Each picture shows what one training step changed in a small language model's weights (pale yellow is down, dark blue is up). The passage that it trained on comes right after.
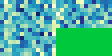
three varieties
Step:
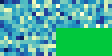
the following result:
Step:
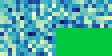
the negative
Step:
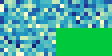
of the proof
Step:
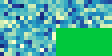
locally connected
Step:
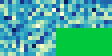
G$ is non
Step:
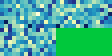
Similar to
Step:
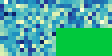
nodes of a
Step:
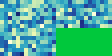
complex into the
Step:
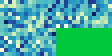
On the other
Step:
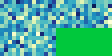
method etc are
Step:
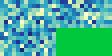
of this section,
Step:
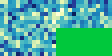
set in the
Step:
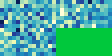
j \leq
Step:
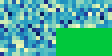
with $|T|
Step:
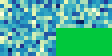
we choose
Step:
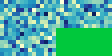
every vertex in
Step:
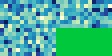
$f$ and
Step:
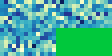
Here we have
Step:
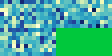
B \in
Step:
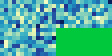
$C$ be
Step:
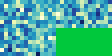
second statement
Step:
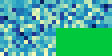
on abelian
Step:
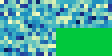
the changes
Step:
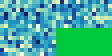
due to the
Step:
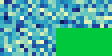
the graph of
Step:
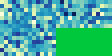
we measure the
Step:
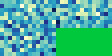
moment of
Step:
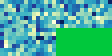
$X$ with
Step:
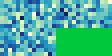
small negative
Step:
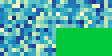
following is a
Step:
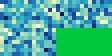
1$, we have
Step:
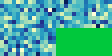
0$ from the
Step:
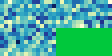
a function from
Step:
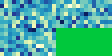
and this local
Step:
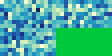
\in X
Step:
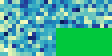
the canonical
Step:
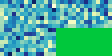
not hold.
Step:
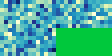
was observed to
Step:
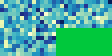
$B$ of
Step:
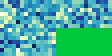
consequence of the
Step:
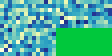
de colorir
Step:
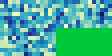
hyperbolic manifold
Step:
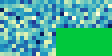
operator analogue
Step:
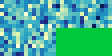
using the following
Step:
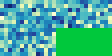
inner product of
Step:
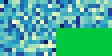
the left corresponds
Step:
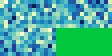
inequality in
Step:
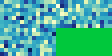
game and 3
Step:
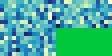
very high for
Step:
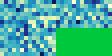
a projection
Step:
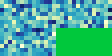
is a projective
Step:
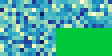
transformation of its
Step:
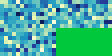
is any subgroup of
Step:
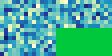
arrive at
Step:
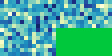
we really get
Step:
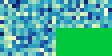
into the ZF
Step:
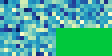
presents the control
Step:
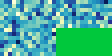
distribution function.
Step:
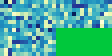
for other values of
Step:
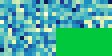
a global
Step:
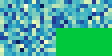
orbits of
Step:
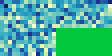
in law
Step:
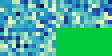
There are
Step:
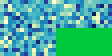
one has $ \;
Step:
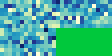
As we shall
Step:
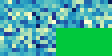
an isomorphism between
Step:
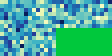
$H \in
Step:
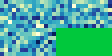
infinite, by
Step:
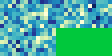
an Intel
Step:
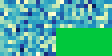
product becomes
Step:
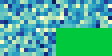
$b$, consider
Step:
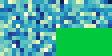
expressed as
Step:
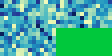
such an approach will
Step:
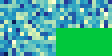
that \[
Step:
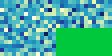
some additional
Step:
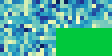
This argument
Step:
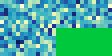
prove two general
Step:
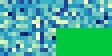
They are called
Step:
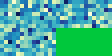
with the bound from
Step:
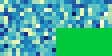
for $\nu =
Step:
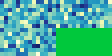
if a general
